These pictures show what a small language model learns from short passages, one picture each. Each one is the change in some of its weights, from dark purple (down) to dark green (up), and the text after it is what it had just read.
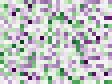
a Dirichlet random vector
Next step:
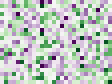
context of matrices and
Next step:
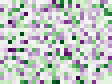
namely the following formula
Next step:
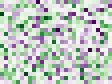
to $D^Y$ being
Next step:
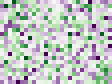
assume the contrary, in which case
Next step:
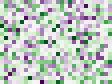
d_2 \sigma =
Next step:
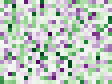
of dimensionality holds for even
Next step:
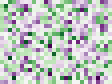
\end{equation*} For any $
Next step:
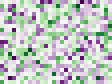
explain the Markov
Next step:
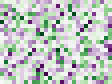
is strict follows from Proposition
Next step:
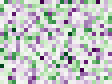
0, \quad n \to
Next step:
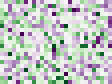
respect to the Lebesque measure
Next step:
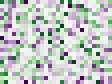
boundary ray of the nef
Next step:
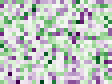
lies in $B\bar
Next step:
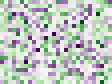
$T>0$ be fixed.
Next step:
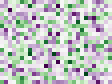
not possible to construct
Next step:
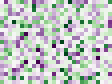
symplectic geometry.
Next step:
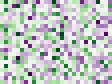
X_3.$ On the other
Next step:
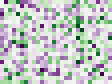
with zero nonlinear control
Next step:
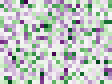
From standard stratification
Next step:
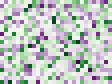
the following procedure to
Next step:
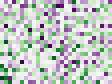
These are more than loops
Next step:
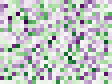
neighbourhood of
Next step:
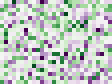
< \epsilon. $$ This implies in
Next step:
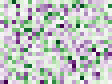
by multiplicative noise. In
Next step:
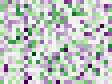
(t \rhd (s
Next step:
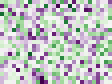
$G$ consists of
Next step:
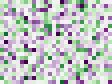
be an orthonormal frame
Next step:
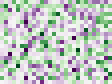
in the context of 2-dimensional
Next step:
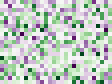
observations is that here
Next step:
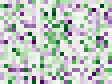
\] whenever $X$
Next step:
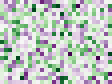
study. Therefore, the
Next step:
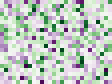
form $p2^q,
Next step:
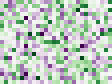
we drop the index
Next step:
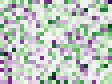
the following inequality for all $t
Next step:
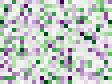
\noindent It is also interesting
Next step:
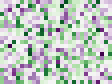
that an embedding
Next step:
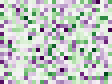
ist aber nicht
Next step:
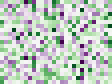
conditions (1) and (2)
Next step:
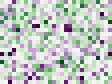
is better adapted to
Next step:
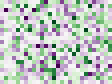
interface modelling) with
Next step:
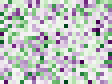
isomorphic to $L$. Hence for
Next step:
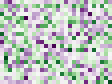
we have the differential equation
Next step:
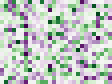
S$ we fix a
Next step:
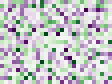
As an example of the use of this
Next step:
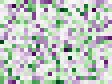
this branch. We begin
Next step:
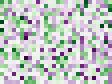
is a pair $(A,\gamma)$
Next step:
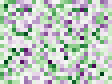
\end{align} with boundary condition
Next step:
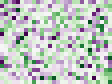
weights $0$ and
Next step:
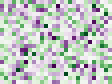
$x$ direction for
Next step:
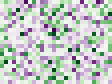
\goth{h}] \subseteq
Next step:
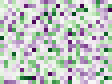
\ge 0$. Then there exist
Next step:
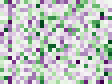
regret and constraint
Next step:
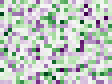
as follows. Among the
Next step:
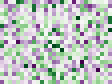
both of $g$ and
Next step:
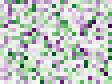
boundary. The control law
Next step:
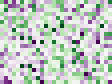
numbers $F_j$
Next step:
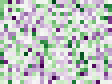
conditions can be verif\/ied
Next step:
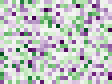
a common reduced closed diagram
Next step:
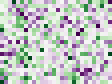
$k$ satisfying (\ref%
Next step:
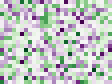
in many typical
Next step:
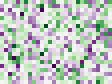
dimensional base $A$ there exists
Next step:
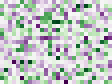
as a blue box in
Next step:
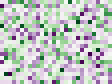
dimensional subspaces of ${\cal
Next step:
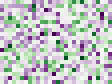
listed in the table.
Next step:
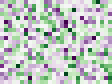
efficient numerical algorithms for
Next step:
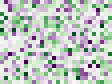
process $h$, we have
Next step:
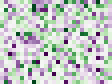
section disjoint from the zero-section
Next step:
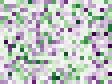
the situation is special for
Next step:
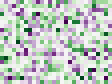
of the theory of discrete
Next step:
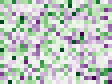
$\alpha$ is a generator of
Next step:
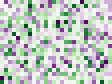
precedence constraints.
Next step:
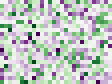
incidence matrix $E$,
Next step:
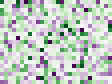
adaptation; convex
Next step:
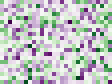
and regression in the
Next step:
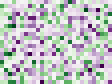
sequences. \ \noindent
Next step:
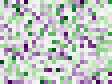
in this paper. \psp
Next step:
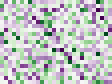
a concrete model problem that
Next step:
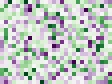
also leads to smaller
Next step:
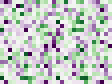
is not sufficient observed
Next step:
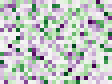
knowledge is considered
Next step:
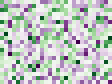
number. } \end{center}
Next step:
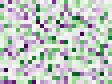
is at the origin. As
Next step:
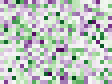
some examples of the method. The
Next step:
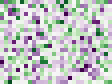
admit a closure in
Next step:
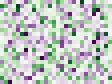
Solomon (RS)
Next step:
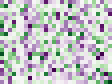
\left(\tau t^2
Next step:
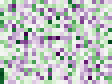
We say that $\FF$
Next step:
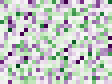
negligible compared
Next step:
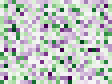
\hat \Gamma_J
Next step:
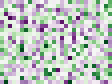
is, $\theta$-Fourges
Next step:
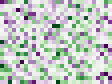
cannot lead to maps
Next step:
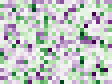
work on manifold theory,
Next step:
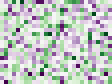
invariant function spaces. The main result
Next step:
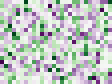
the complexity of diagrams.
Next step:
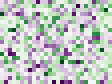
of the above inequality are bounded by some
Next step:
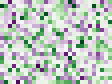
\newblock Universal
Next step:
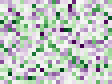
are independent of the choices
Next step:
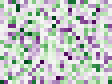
for more general actions and study
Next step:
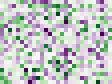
any irreducible variety
